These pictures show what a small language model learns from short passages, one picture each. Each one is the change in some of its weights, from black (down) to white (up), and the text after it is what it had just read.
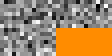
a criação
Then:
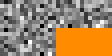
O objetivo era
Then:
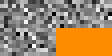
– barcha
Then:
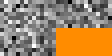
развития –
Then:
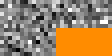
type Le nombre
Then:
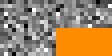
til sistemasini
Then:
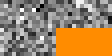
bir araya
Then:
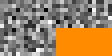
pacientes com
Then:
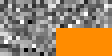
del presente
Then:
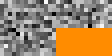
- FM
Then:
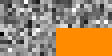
uma novidade e
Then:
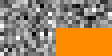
rusa por
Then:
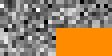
ve aile*
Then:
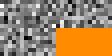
kunda bu
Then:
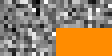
bilim olishi
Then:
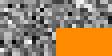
bir gap
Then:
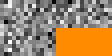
forma nie
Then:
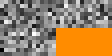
las primeras
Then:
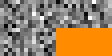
(PhD), Professor
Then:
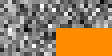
Comprender las
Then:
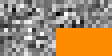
el efecto
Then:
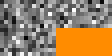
comportamento, pela
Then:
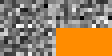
desenvolvimento de uma
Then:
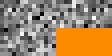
that regulate the
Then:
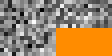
interações com os
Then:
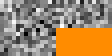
los estudios
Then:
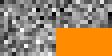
в исторических
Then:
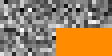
das ações
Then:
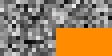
lo publicaba
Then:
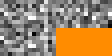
pedagog kadrlarni
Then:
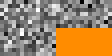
su sesgo
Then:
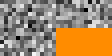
być tak
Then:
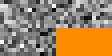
com a realidade
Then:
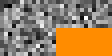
și aplicarea
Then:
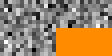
însă că
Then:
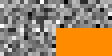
má právo
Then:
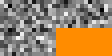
resultados do
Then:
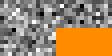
consumo apresentaram
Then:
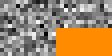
sentido, os
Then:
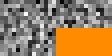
ва қайта
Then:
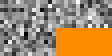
nativas y
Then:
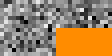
** Constant
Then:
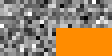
de que forma parte
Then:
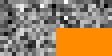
community in
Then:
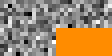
que seja nas
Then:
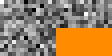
havosida eng
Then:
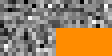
evaluados del
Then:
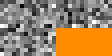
para estudantes
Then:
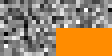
pior”, a
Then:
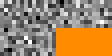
training methods
